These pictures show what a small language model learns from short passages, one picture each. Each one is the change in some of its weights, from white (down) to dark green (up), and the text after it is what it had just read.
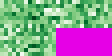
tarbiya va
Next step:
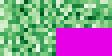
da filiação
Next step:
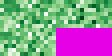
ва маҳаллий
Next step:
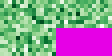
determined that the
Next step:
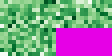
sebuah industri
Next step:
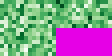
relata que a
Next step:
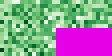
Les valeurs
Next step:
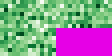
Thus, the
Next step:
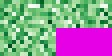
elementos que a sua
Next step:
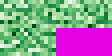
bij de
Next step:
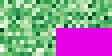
la escena del
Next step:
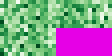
va baholash natijalari
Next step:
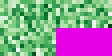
olishning yangi
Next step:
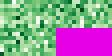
which includes
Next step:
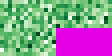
С точки
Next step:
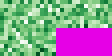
their dependence
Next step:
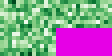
encuesta que permite
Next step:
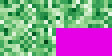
di frega e
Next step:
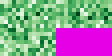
tendríamos la
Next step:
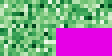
and thus
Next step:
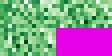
qilish vaqtida
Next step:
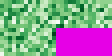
estrategias de
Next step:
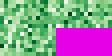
va aksincha
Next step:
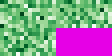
хоча б
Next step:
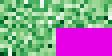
taklif etilayotgan
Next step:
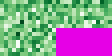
turli dasturlari,
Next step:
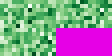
tashkil etar
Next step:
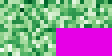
a manter o
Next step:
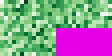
de segurança é
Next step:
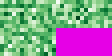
biror davr,
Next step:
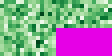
a realidade dos
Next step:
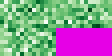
doctora en
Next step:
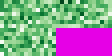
adabiy o'zbek
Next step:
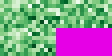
mazkur yuqori
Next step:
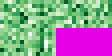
Study of
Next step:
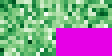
- обеспечение
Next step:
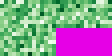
a integridade
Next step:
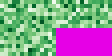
análisis radica
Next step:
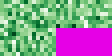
com gestações
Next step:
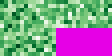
melhor elas se
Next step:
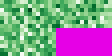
har qanday ishlab
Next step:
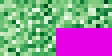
superior, y si
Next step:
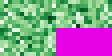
projetado um
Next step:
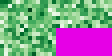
à obra um
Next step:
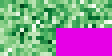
à Fome.
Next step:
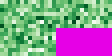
la apertura
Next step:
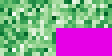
constan como
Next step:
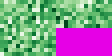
utama dari
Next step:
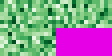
metodi -
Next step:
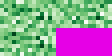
behov for
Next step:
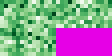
in Medicina
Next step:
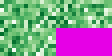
etish tizimlik
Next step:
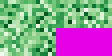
otros. c)
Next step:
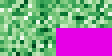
acclarata e
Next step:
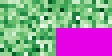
от числа
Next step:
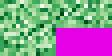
или изменением
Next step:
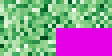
bilan bog'liq
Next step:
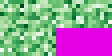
agonistas de
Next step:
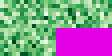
reguli de
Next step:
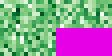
of Ukraine On
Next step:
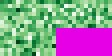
uma escola para
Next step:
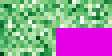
for online learning //
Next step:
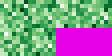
primul rând
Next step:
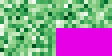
procesos de
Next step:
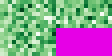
- Cultures
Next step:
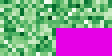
mussten, werden
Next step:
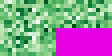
maneja mal
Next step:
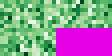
de Terapia
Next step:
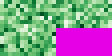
yang bermakna
